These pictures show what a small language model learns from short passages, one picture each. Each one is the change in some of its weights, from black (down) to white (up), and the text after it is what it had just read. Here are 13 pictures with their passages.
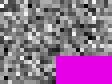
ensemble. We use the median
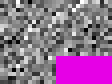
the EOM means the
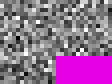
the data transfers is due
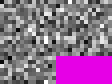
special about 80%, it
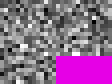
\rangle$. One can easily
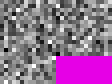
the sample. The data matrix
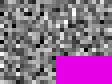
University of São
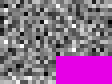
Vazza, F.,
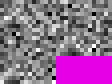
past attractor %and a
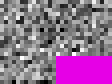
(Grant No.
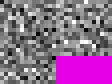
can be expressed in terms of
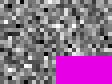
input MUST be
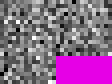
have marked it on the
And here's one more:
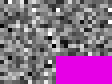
32 non-destructive
